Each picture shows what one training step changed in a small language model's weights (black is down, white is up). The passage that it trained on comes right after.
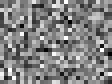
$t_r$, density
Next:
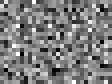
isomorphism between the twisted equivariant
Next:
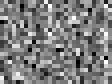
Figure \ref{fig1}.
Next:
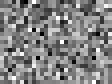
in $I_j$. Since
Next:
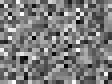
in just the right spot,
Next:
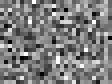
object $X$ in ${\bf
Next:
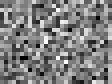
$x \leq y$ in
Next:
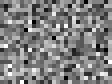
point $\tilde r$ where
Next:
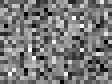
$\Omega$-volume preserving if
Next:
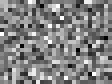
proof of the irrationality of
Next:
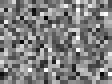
\end{array}} \right.
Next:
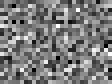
spatial discretizations,
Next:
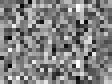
be a nondegenerate quadratic form
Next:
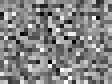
we plan to use induction on the number
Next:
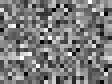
by Step 2, and minimize
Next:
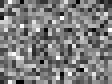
the results are qualitatively
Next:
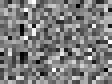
crossings only in dimension $k$
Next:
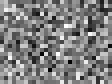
the deletion-contraction
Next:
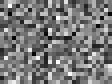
the existence of {\bf essentially
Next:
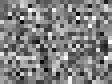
weak KAM solutions for values of
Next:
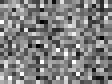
the second primal convex program
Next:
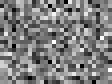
adapt this criteria to
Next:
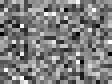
dense than the rows and on
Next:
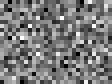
case of non locally connected topological spaces.
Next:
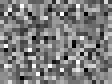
right-continuous. A function
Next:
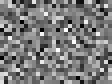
quantify this intuition in
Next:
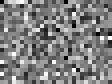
the scalar curvature. We also discuss
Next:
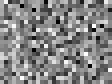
of the Cournot map the
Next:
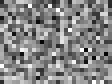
\cite{N}. Let
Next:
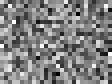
V}_r^m$, obtained by
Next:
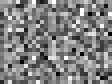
and only if it holds for
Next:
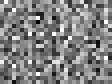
\centering \begin{tikzpicture}
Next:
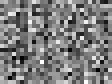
values correspond to those shown in the
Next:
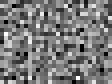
alternative to indirect methods
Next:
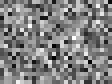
2-functor $x:
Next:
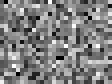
a ternary problem with varying
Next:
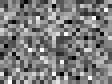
note we present a slightly more
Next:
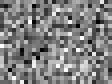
$\pm \lambda$. Since the singular
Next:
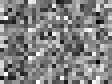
limit points of $A$.
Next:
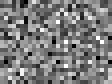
in this paper will provide useful ideas
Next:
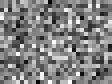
Bishop discs} for
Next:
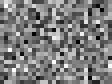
eigenvalues $\leq L$ counted with
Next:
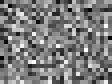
objectives without surpassing
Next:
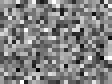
and only if \begin{align*}
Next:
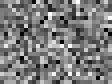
note that this sign refined
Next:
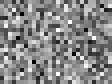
\Z^+$, with multiplicative group
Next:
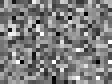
a weighted graph on $n$
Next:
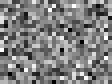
An example will be any directed edge
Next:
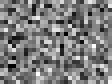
values are not important and can change from
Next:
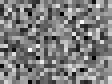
real-valued target distribution
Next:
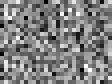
and strategies to do so,
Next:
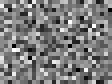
of polyvector fields on a vector space
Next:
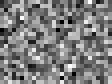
achieve a smoother modeling
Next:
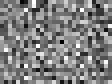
only associations which indicate one structure
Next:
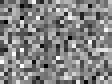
However, the vector of means for each
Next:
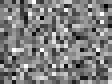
When $\rho_t$ and
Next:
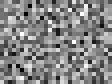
\begin{remark} The space
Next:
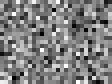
exists $t_0$ with
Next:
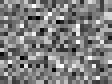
elemental intervals, we only present
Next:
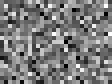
$C^\infty$-surface outside
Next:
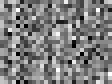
solve for the committor function at
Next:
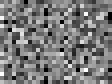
variables. In structural
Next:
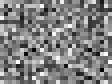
the sequence of basis vectors generated by the
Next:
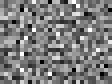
groups, as the following example shows.
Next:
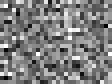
non-driven system, and
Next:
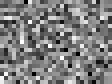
articles, the investigation
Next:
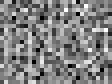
\ over an open set in \
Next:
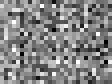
to prune very large subsets of
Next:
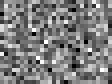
to a disjoint union of a copy
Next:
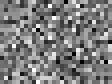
similar scheme of reasoning is used.)
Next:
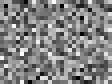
prove that in each case every element of
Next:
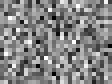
\begin{abstract} This paper
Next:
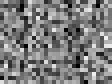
then $\varphi{(\delta)} =
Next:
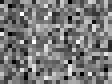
a class of dissipative or
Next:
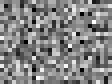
map $f$ coincides with the
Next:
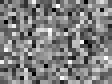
need the following three lemmas.
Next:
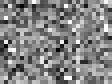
shown that, for any fixed group
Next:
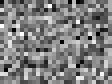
n$, in which case the
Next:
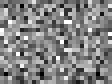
*If $X$ is a
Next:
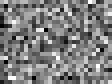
such that $\mathbf{z}\in
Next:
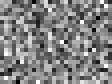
\emph{Case 3.}
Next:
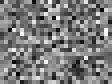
Reals} \jtauthor
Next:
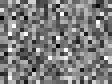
for any perfect $PL$
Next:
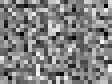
has a number of components that are not
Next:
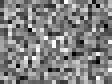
to show that such bounds $A$
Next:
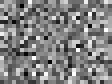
expected value of the maximum of
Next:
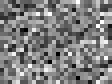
in the ansatz $$
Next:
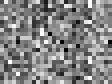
the set of all connected components of a
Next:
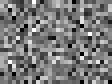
at least one absolutely continuous path
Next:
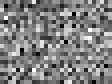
derived as the extension of the
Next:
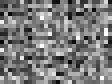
a quaternionic
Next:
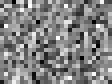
\leq k$ be the
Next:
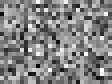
may nevertheless fail to
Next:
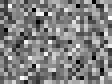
Dobrushin condition
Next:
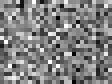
if $M$ is invariant by some
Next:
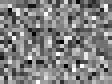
Nagoya Math.
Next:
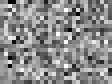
V \times \cdots \times V
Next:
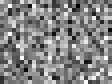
\] \end{theorem} By
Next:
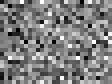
theorem of Pappas for surfaces
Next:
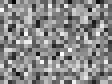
\longleftrightarrow \exact
